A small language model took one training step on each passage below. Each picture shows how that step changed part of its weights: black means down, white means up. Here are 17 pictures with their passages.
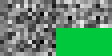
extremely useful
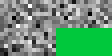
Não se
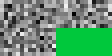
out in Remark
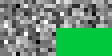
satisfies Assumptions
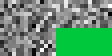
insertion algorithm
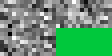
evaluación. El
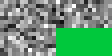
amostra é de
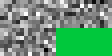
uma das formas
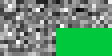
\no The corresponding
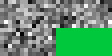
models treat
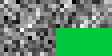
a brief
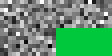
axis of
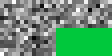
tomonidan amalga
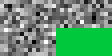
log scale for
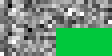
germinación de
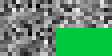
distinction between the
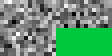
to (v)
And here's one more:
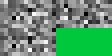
USE IN
